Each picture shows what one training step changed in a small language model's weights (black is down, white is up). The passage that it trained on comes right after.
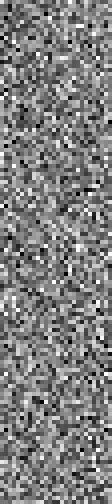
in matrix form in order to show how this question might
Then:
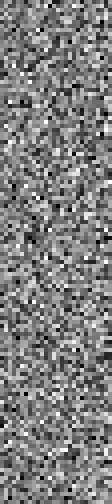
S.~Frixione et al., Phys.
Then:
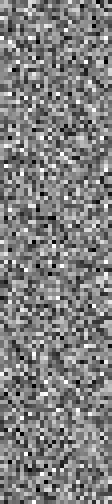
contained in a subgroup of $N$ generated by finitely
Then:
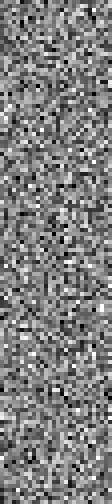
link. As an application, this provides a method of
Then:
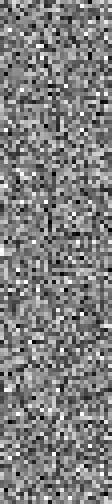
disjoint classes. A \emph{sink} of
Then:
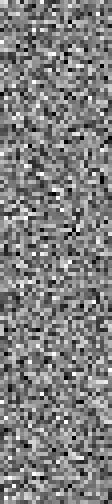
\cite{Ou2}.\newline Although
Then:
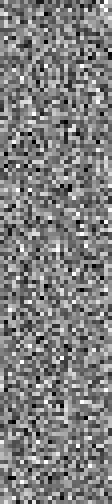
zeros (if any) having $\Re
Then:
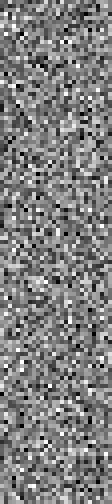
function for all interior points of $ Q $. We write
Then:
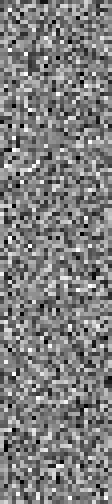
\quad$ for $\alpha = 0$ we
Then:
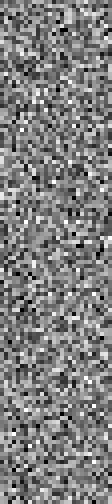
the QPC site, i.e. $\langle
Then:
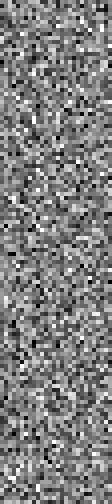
evolution (including mixing with the convective
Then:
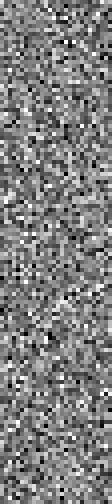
$Z\sub U_\emptyset$, it follows that
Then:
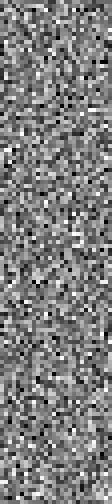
< 3$ then the spaces $(\mathbb F_2
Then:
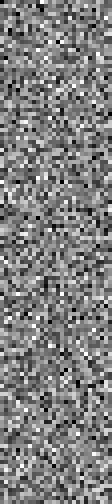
at the level of individual aggregates and their
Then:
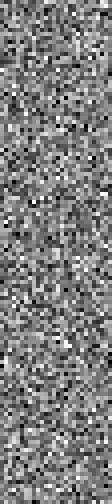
function on $[r, +\infty)$. By
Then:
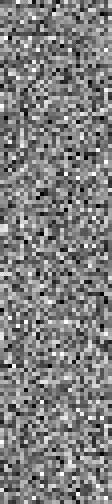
shifted index $i^\ast$ and $\alpha
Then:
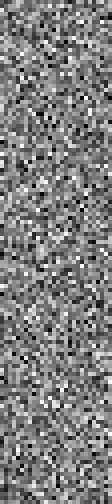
Note that in the bundle case one cannot expect the
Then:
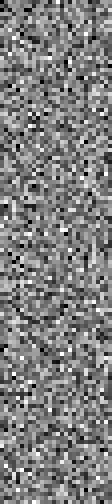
\mathbb{N}}$ diverges properly to
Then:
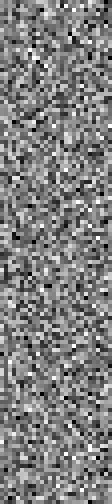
set. The metrics (Dice score and
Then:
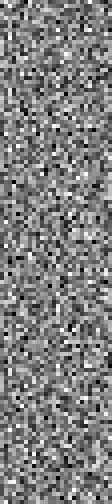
z>0, \end{equation} where
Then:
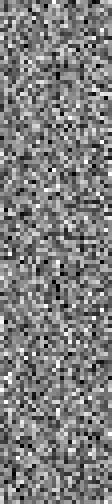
think this problem is better understood in the context
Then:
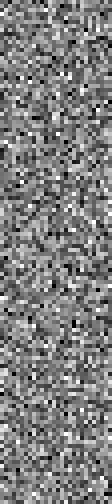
$$\begin{bmatrix} \operatorname{Re}
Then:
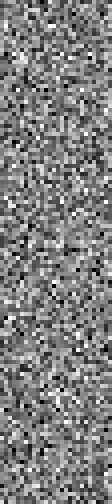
(\ref{e0}), the radial distribution is independent
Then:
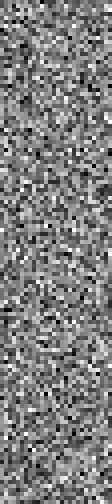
planar triangulations with $(k+1)$
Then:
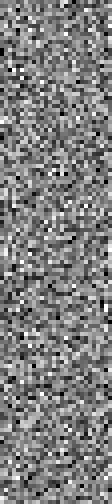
that, geometrically speaking, every smooth
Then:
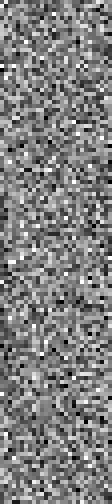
Sciences. A.G. Mal'shukov
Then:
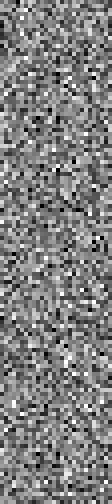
the superconducting transition temperature, as suggested by recent
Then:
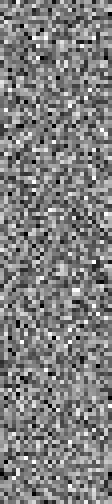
illustrate the fit of $q$-Gaussians
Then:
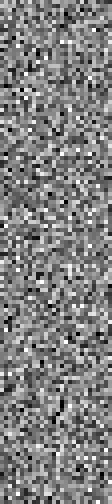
$\bf X$ is independent. Suppose that the other
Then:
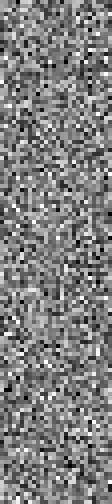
the disjoint union axiom. \end{enumerate}
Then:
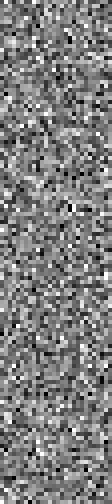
which components (in particular, Hall-type responses)
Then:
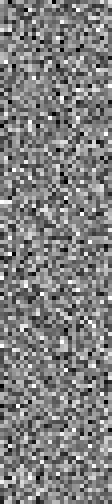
block is refined; similarly if the number of particles
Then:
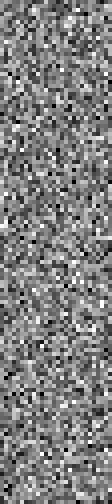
The delivery lead time of products is assumed to
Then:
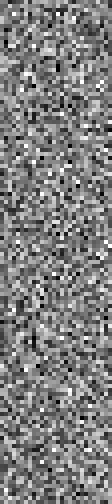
terms which (i)~do not vanish upon ensemble
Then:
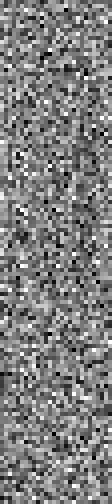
over its centre $Z(\Delta)$.
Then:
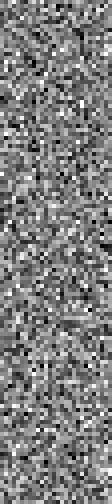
Deposition) | $[N_S^0]
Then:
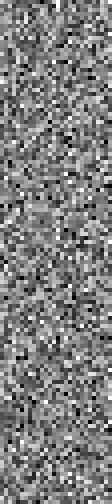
of simulation data to physical quark masses. Since the
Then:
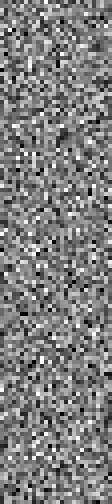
can find that $C(t)$ and
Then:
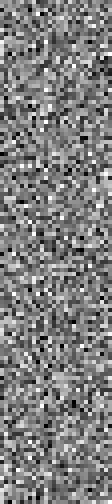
equations (16) and (17) can be reduced
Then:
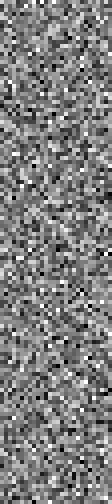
light curves from the Pan-STARRS1
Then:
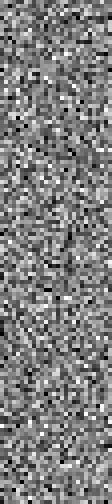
one-line notation, and suppose $\pi \in
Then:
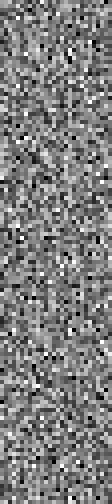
have a collection of points \begin{align}
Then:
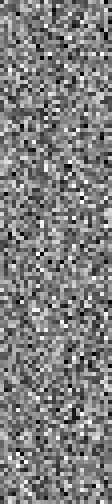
Berlekamp \cite{Berle} showed
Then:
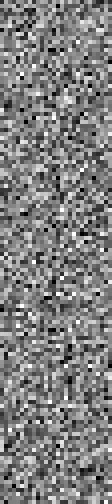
way to the geodesic. Then $\gamma _{\rm
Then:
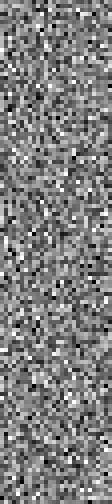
(confluent hypergeometric) function}. It
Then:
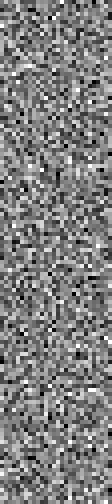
claim that the given operator is the correct operator of
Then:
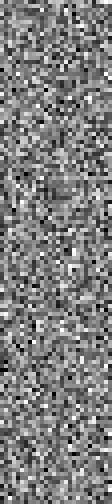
and mixed states taken from a large ensemble in the
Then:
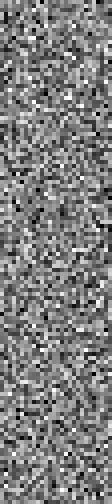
in \cite{shor2020towards} and
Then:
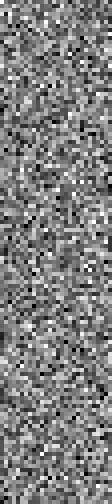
Messiaen, as explained in Section
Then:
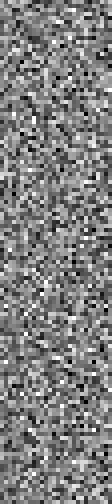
for providing beamtime and to Manuel R.
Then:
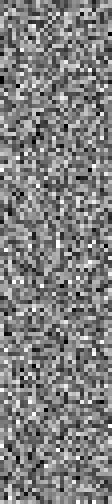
of $E$. It is well known that
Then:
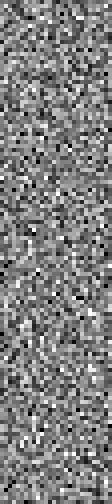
receiver noise or multipath effects, are more
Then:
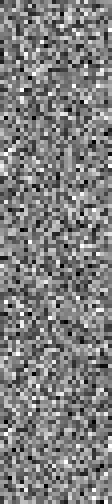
point $\tilde \xi$ is not approached by
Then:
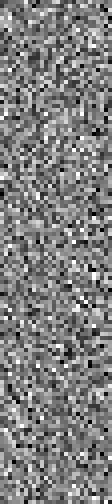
that: $\forall (R,\a)\in
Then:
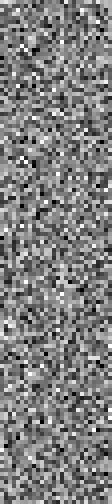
is not positive semi-definite. By continuity,
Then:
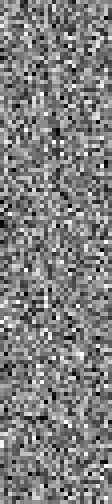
compounds might be richer than we previously
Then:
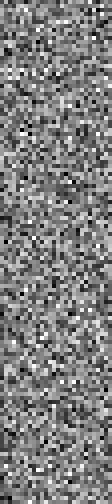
examples indicate a plausible experimental route to
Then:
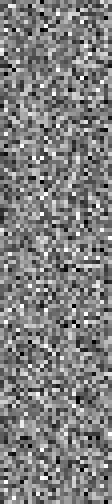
these together fiberwise. Following the proof
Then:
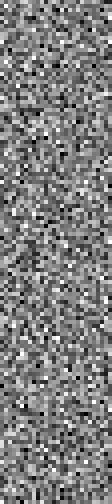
little effect on the main issues we are concerned
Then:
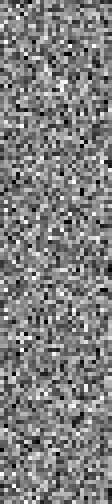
\quad \Sigma \phi ({\mathbf{
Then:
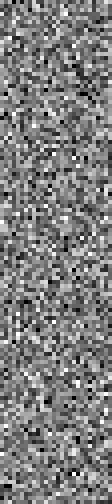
$x\to 0$ is the limit of large
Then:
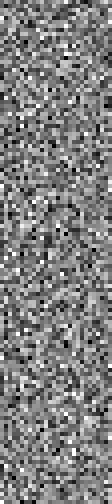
\delta\omega(\tau)\right]^2 +
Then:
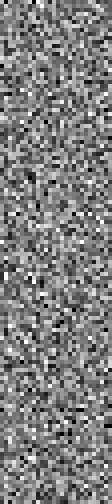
(in fact, results obtained considering finite lattice
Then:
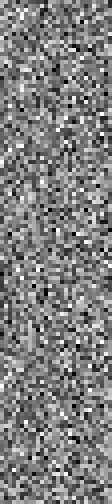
causes the concentration of vertices again. Thus,
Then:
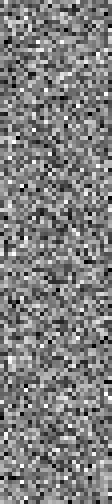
measurements, the critical wetting angle of the
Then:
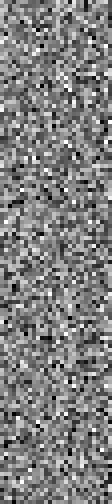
and language borders. While this might still be
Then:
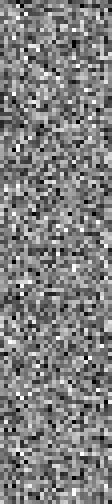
\max_{0 \leq m \leq n}
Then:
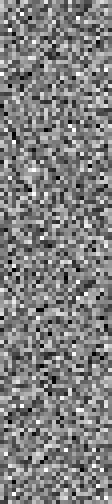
radiation field at point ``$i$'' due to
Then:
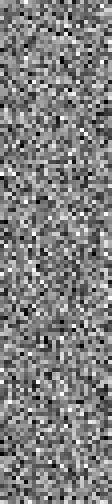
strong deviations from previous solid-state calculations and also from
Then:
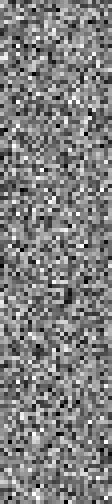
The induced homomorphism $\OO_{XI} \to
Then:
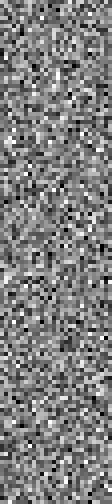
terms of a partial differential equation (PDE). For
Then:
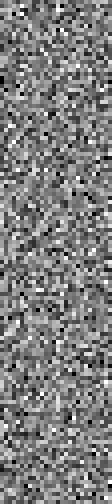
of negligible magnitude. In order to reduce the cost of
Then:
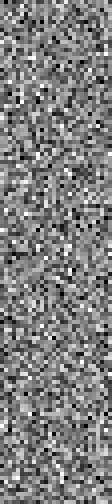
t$_D$, which we obtained by making use of
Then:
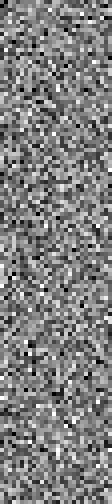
ABL in the simulation, while the observations suggest a
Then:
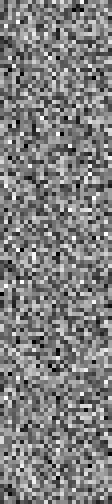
is the order of time-uncertainty. $%
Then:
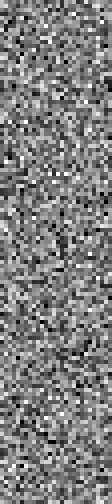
be observed at the final stage of relaxation for different applied
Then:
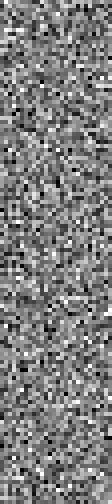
($P(j)=2j$), where most of
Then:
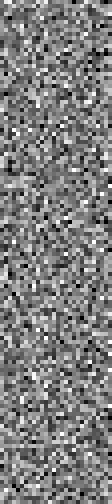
{Shastry-Sutherland model}
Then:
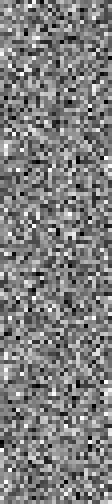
decaying into the frequency range of interest. The evaluation
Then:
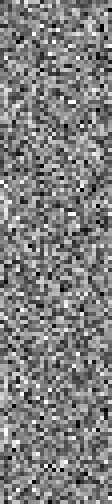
$A$ is a shellable
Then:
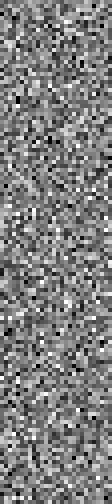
rules. The GPDs $H$ were taken
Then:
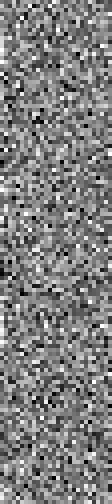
within the (large) uncertainties and within the marginal
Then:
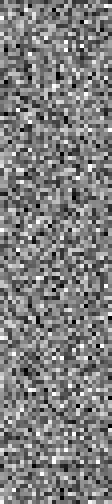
with ring automorphism $\sigma$. We omit the proofs since
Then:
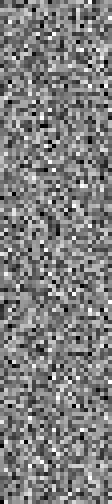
shall first prepare some results concerning the
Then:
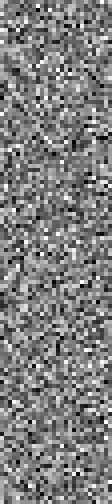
by numerical evidence. Theoretical estimates for this technique and
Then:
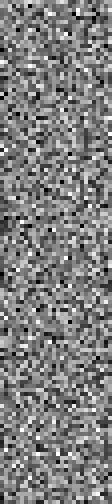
at hand but poorly on new,
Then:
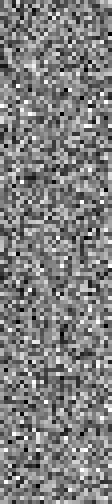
for the two-photon dipole transition was taken from
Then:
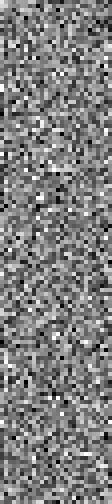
even at room temperature, making their electrical
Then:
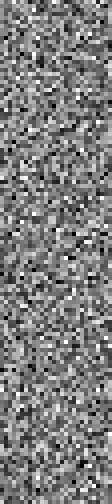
one, effectively condensing the information. On the
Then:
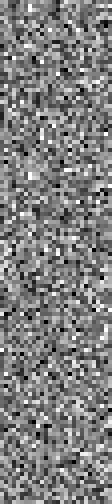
absoluteness can not be applied when it is
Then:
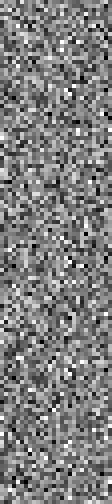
such that the eigenspaces of the operator
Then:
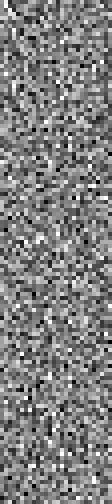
spectrum evolves to a single power-law distribution with
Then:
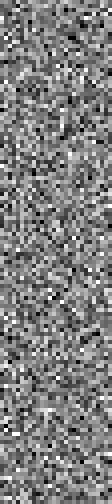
$\ket{1}$, the state in Eq.
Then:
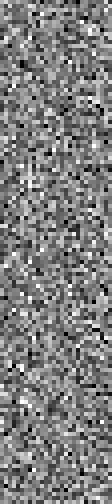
continuous interfacial limit energy as scaling to zero
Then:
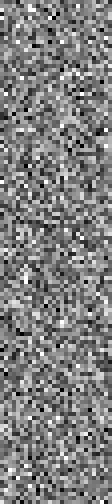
are defined in the condition that Charlie has observed
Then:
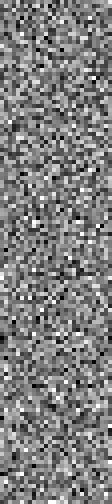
and the rate of convergence differs approximately by a
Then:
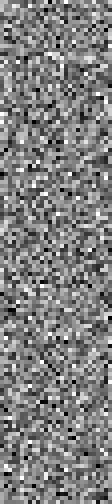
[V1]({\it with marked
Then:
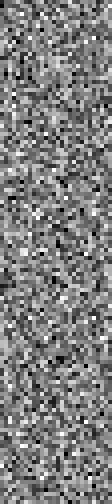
To establish Theorem~\ref{thm:KK}, fix
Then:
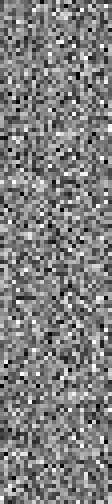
cell has a side length $s_{cell}$. We
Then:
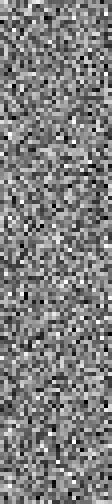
potential energy plot, we focus on the energy difference
